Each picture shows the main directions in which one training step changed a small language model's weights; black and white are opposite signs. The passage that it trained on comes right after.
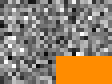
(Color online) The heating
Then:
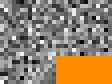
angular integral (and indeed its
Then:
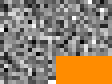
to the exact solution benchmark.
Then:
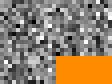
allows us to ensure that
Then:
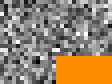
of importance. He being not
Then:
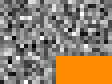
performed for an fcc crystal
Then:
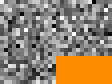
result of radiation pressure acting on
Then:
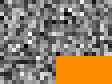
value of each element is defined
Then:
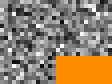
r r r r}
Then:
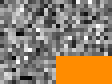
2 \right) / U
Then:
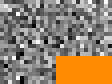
structures to see any deviations from
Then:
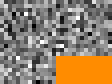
the human turns, it becomes
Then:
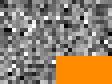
and these values are consistent for
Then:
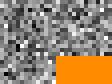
a function of the charged
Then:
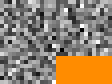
sections for various wino pair
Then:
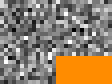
that the nuclear polarization reaches a
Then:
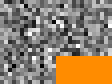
structures. According to such
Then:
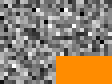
dimensional space) or as the
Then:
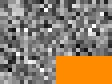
as \begin{equation}
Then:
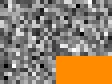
\sloppy Data
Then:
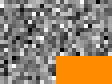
a time step $\Delta
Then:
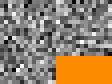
resonant frequency and hence the quality
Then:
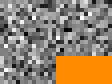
you think?",
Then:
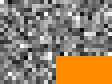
it carries dimensions of
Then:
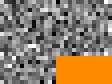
that would be dismissed
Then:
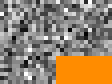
by covalent bonds
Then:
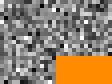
predict a small lensing rate
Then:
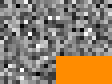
next phase (step 7).
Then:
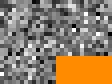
with measured data points and fitting
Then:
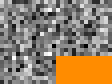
polarisation could cause is
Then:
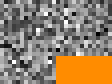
are discussed and compared. A
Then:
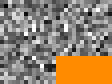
and the heating and cooling processes
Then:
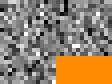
successful SN explosions in
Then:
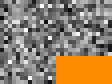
partially coherent light. \newblock
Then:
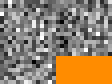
Processing and by the
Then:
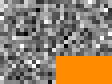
sign-change based scheme
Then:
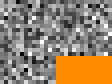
presence of Dirac points at the
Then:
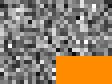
the AGS points are indicated
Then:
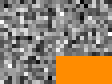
SbBr3 |
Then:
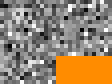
the small hyperfine spacing
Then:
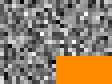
annealing. In
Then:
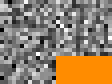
conditions. For additional information on
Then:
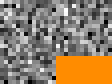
zero degree. Regarding
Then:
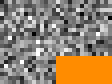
should be the same for different
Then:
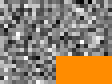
the film plane); a phase
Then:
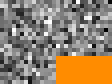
C/C++ and
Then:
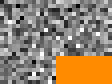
decrease of $16.7
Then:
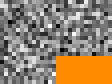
at $gS\gg
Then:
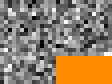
light-quark %meson
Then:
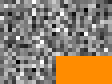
scraping with a
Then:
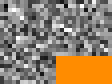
GGA) in response
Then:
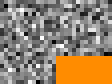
N bunches, the
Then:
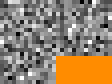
is an equilibrium state if the
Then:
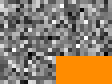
near the horizon $( r_*
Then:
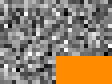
of their chemical potentials is the
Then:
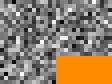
not experience any such barrier on
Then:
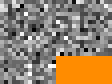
To ease the notation,
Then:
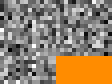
(although with much longer
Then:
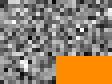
we obtain $\alpha_{\rm
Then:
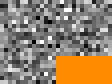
type (C) initial
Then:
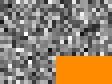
enhance thermal desorption, leading
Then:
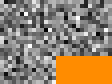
it wants to arrive
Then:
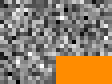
the legend. We show
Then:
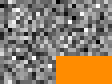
$\omega$ crossing the
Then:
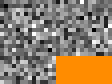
the other (or over any
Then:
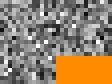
explicitly showed as an example that
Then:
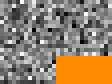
The similar procedure is conducted to
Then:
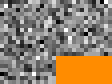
computation: in this paper we
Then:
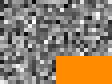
large-scale QIP architecture
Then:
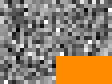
susceptibility formula, and a
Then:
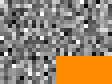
of interest, $\phi =
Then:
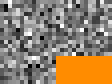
here. In contrast,
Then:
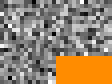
rest of the paper is as
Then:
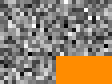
within the sizable
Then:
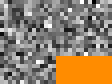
is at most second order in
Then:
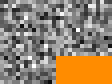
Berk et al. distribution
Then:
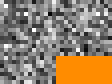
neutrinos, are there any Majorana
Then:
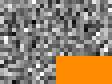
training of more robust models against
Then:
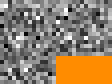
the numbers of CRRs
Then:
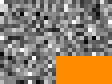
dwarf temperatures, while the
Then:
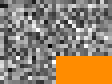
the \textit{high
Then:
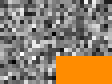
is an absolute necessity that
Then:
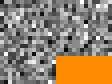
of a small range of
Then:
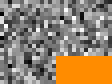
dimension of the phase space and
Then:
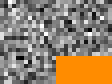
$\omega$ and its magnetic
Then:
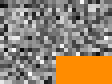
the random choice of $\psi
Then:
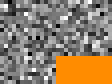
K. Nishiguchi,
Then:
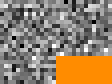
the top corresponds to a
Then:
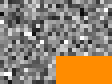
based on the effective surface theory
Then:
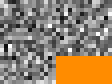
is decreasing in $\alpha$.
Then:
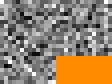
this setup is to generate strong
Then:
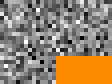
by observing the transmission
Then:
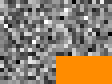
ionization potential (IP), a
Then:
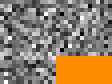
afterglow detections are
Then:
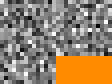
each of its particles directly
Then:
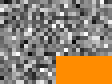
useful comments. We
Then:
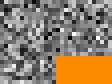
speed of convergence to equilibrium when
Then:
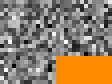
used at three specific disk mass
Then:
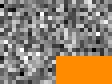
onecolumn (second
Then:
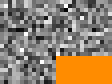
and Ccca symmetries in
